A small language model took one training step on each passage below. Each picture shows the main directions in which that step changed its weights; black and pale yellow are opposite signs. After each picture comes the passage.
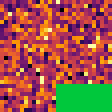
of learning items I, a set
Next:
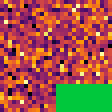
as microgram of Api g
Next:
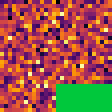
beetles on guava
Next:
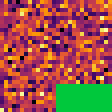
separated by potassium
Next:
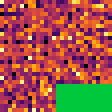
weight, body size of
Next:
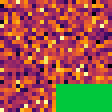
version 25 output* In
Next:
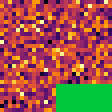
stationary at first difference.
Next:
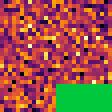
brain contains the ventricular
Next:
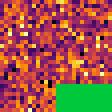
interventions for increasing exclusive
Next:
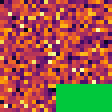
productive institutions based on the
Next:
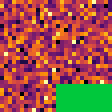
CNF fills the surface
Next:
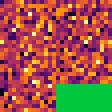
sometimes can be defined and
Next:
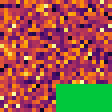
figure 1. Figure1.
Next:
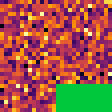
redesign policy. 7
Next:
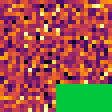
in aquatic to land
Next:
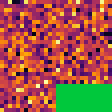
she studied for a master's
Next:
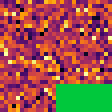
up for display throughout the
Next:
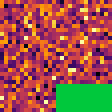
S-box x/y 0 1
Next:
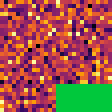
- Karimireddy,
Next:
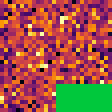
material The S3E consortium
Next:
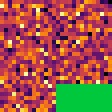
as its total mass divided by
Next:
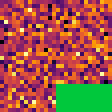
storage resources from Cloud,
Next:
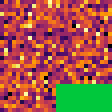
plating yields favorable
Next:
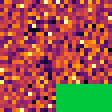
Additionally, a visitor
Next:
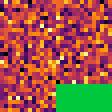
also occur during percutaneous
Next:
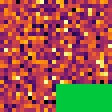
simulate a tested integrated
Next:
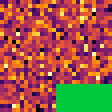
on the basis of T2DM
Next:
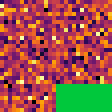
with the culprit in each of
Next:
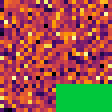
and (5-b) show
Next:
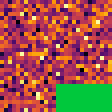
Interests Statement The
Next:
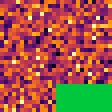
be considered when filling .The
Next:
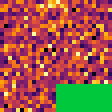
nanoparticle concentrations
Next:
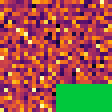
descriptive interpretation.
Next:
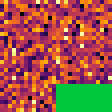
for density and refractive index
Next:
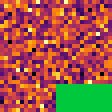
of metals in the process of the
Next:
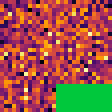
of mortality in individuals
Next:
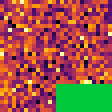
aim to provide opportunities for
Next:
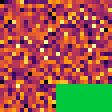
performing models on the different languages.
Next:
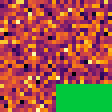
learning status such as remedial
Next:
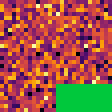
the BSIT 3G. Each
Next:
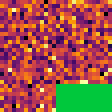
range. However, transitioning to
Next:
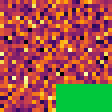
their expert knowledge and ability to
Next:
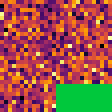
the junction devices.
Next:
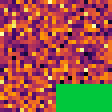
Plinthosols in the World
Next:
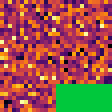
rafted debris. A
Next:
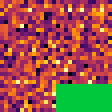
magnetic nozzle.
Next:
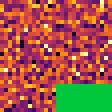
is for their followers to take
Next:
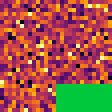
forest fire emergency
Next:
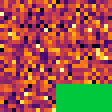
with various motivations, such as:
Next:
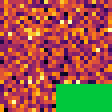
and splice loss of
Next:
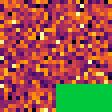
to exert the target
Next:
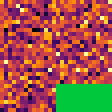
Viewed from a design point
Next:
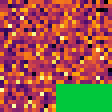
calcination and was used as conformation
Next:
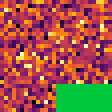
distribution of historical data is made based
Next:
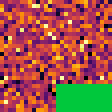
is perfect model of cooperation
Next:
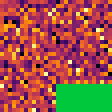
risk factor for humans.
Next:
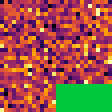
kindled life will not die”
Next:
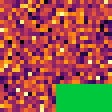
competing financial interests or
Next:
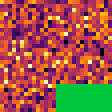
their lives just for
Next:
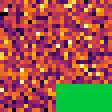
(an octave lower than Note
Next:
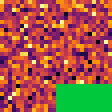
of $x + y$ falls
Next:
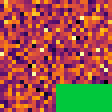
LTP, long-term
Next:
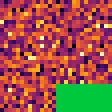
such as forces, vibrations and
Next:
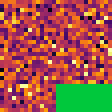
the future, while the number of
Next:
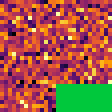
support. Future research can build on these
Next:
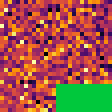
thermal loading is presented in
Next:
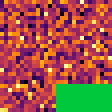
Jack Good Department of
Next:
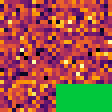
a review paper on recent trends
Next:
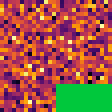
as HPWSs, can
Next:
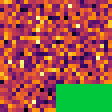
analysis of *Swasa
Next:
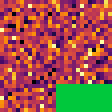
capital market growth. However, the
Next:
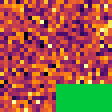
Figure 4: Workload B:
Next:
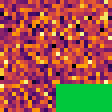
Xiang-Zao Xian
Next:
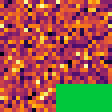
[3]. Another author who
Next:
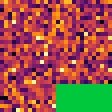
and control whether inside
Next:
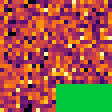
The purpose of this study is to
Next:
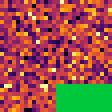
use of digital payment systems is one
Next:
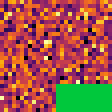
review and will be evaluated by the
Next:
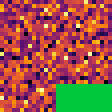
matrix to solve the frame
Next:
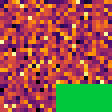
improving PLWHA's life
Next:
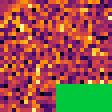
fields. The project will therefore develop
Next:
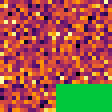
message M and creates a
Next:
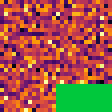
min. Subsequently,
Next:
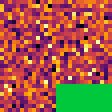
is sustained for the approach for a
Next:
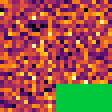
Boles, M.A.
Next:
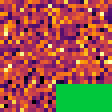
due to its significant contributions to economic growth
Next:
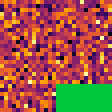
the OLT via a
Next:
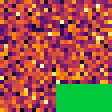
Pongkor have are estimated in
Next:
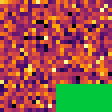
into a model via random
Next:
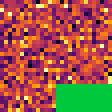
in the Patient With
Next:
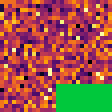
the combination of morphological and
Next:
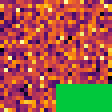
the same time, doubled
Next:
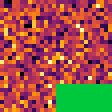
Agree, Agree, or
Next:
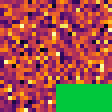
caused by XDR or
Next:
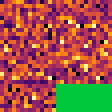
been provided regarding the organization of
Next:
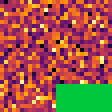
has become an accepted fact,
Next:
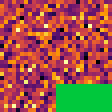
subject's knowledge score and six
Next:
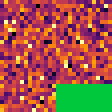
and will lead to extinction of the
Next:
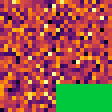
associated with Severe Acute
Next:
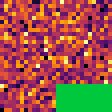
BK, Handelsman
